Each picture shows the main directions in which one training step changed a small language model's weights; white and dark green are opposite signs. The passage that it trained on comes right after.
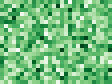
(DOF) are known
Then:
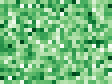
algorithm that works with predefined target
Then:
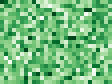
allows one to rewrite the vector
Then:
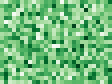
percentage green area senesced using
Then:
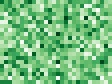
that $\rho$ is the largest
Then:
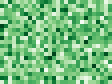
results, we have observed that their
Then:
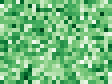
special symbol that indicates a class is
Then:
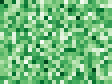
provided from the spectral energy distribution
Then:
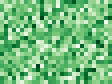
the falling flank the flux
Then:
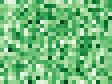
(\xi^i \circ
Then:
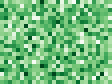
You reside in.....
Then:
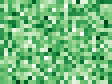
tool for designing more sustainable and
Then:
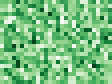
\in R$, to show
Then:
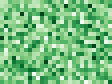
15 days (cm ³ inch
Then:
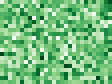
we have \begin{equation}
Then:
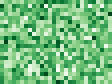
it an odd/even
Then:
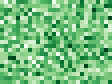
\BibitemOpen \bibfield {author}
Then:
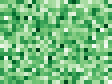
seven health districts,
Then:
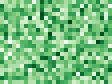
use the standard representation of the
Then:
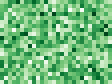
\end{equation} where
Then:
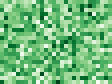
the daughter mode amplitude should
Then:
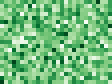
have more money for spending
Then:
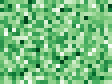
probability applicable to the two mentioned
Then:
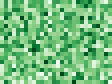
from the impress of loss
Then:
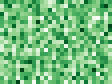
shocks observed by the Wind
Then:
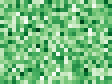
remained to find the answer for
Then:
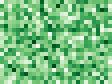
the system under study. In this
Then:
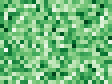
length measured in the number of images
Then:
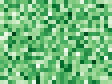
[82] provided crucial insights into
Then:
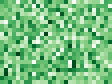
smooth: resummed perturbative
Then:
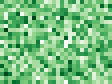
also updated, dependencies.
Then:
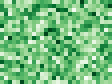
Career Guidance Department
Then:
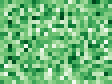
iff $M, w,
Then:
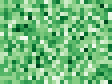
of this result for the rest of
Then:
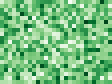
that even if we had taken
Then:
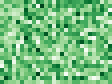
experiments. Several theoretical models proposed
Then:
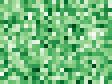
of the interferometer due
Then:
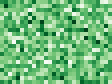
nonsingular}. For any
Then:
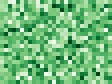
135° . In addition,
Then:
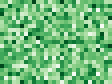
two matched stars in the
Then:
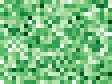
and time consuming computation in a
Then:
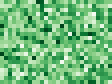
given the low mass of the primary
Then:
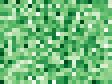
size $\aleph_2$
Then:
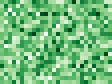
\, . \end{equation}
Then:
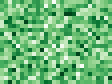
summation-subtraction of
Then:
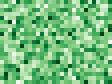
Two-phase Stefan
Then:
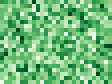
short exact sequence in the above
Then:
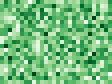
1^{\circ}$ fields in the
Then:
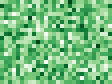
trade patterns (IEA,
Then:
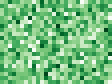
two bounds and conclude the proof of
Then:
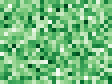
the ego velocity v and
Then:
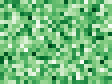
and oversaw bacterial
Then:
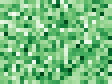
supply systems (ESSS) modeling
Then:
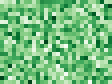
solving the following conditions ensuring that the
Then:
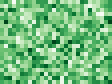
machine-learned and empirical
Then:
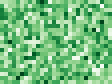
a non-local deformation? In
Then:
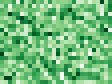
integers. The main theorem of this
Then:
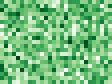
presents a comparison between plane wave and
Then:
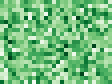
of the main factors that can lead
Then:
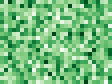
Sites together with an analysis of
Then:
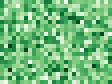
of each object learning is possible,
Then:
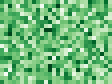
for example, a system with spherical
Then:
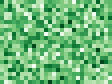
to the recent past, and provides
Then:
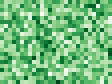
in co-operation with other
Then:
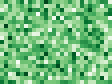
Werder \textit{et
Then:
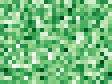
were larval development in
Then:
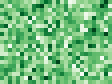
and assume that $X$ does
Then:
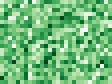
at a confidence level of $p
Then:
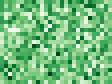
in neutral to charged current rates
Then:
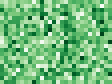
the second order structure function not only
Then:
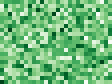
prove combinatorically. The conditions
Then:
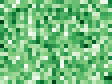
ability of GNNs and
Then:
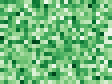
Our results are displayed in
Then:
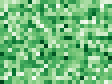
particles collide they are removed from
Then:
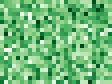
analysis of how drugs
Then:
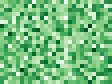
have included the results for three values
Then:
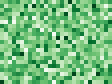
have tried to solve the
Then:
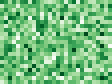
deposited energy, we used
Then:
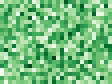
str distribution lowest}(c), in
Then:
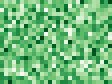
classical Markov and Lagrange spectra.
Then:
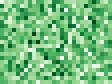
as $L$ increases due to
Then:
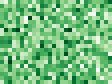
explicit expressions for the coherence factors
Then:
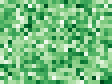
well by $\rho_{xy}
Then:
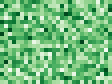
scale are needed. This might be
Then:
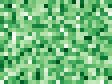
(left) and Lachhu
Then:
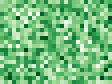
be carefully implemented to prevent
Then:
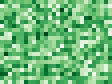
approximation is regarded as a linear
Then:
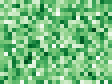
environment. For A) the system
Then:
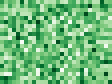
how sensitive the method is to small
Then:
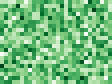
even from a temperature map with
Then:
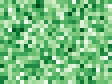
foster to use of
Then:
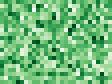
bottom-up cutting method used
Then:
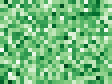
theorem, \begin{align*}
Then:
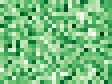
technical and fundamental analysis in the
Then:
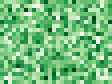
is of Voronoi
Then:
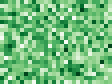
information technology. We give an approximation
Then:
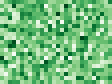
and MESSI-2
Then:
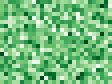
on these topics in the context
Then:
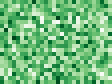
inside by an additional laser beam with
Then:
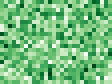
Let $P$ be a
